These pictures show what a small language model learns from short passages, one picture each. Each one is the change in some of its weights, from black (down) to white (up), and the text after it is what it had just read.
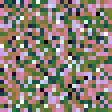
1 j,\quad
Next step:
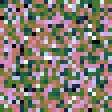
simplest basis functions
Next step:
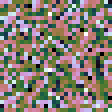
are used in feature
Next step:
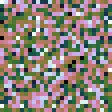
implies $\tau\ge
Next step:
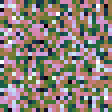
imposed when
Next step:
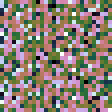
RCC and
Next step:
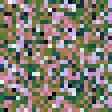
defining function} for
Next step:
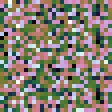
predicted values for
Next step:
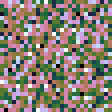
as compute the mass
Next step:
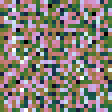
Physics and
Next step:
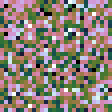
reflects the fact
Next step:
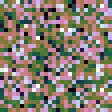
suggested that
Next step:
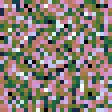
4; else
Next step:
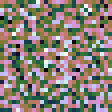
attack through
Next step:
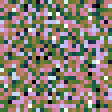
what this will
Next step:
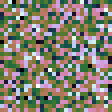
and global information
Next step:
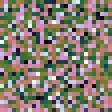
relevant to
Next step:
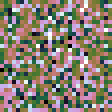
a deeper,
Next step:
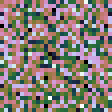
of the resonant
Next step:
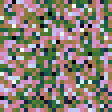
the emotional
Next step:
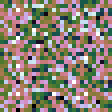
described in the
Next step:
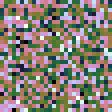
bosons and their
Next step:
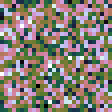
the analytical solutions
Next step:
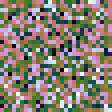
block, we
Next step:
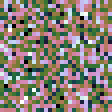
is found to be
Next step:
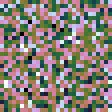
$l \leq
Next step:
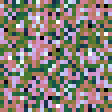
minimum number of
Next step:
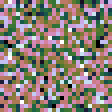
was carried out
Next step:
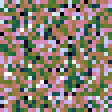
an impedance
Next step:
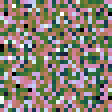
flux measurements were
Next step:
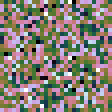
simplified approach
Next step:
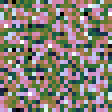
inequality it follows
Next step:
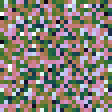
as the sum of
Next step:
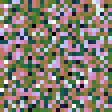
denoted also by
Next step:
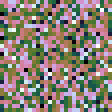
as exchanging
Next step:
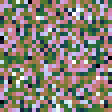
one independent variable using
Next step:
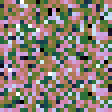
and lower bounds
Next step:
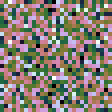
vanishing at
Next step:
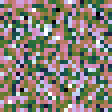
not cover solutions
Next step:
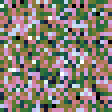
stress and problems
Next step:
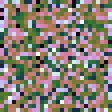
reserve the
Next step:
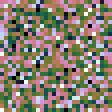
that (i)
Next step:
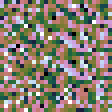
edited and
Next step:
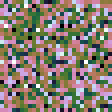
NO _x
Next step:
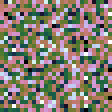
is upper
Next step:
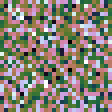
parabolic problem
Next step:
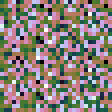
linear regression
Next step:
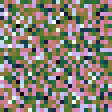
trained with
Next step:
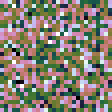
passes through two
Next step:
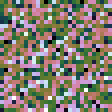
profile in terms
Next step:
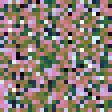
(equal mass)
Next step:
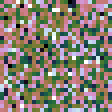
their time reversal
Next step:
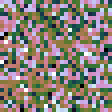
the two levels
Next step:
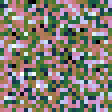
rc$ for some
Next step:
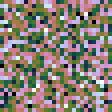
methods, such as
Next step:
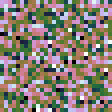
to dispel
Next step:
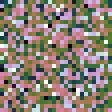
setting like
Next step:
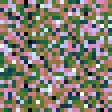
is, therefore,
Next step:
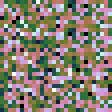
and suitable for
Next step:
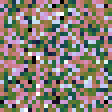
of $q$ and
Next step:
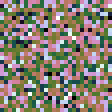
authors use
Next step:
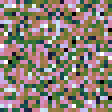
genes. In
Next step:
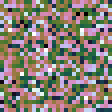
processes. \\ In
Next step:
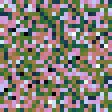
the two-dimensional
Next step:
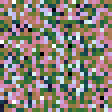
weak influence
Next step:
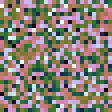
relatively small field can
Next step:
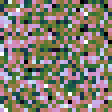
is well-defined
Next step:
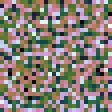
is played by
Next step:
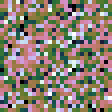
Hopf algebras
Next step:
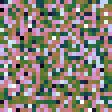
meaning that the
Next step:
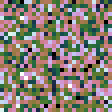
$B^* \subset
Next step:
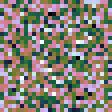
into other areas of
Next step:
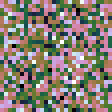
development of social
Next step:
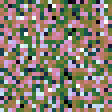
in a parasite
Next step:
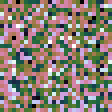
analyses showed
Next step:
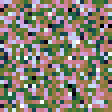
are applicable in each
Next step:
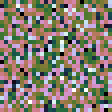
instead of
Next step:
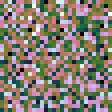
be thought of
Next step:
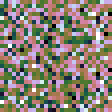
be exposed to
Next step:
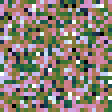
etc., in a
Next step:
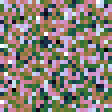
The modern stage
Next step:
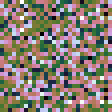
of taxation.
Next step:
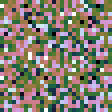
RMSE in
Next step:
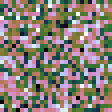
the details
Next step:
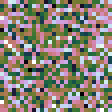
is also better than
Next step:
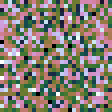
we introduce the
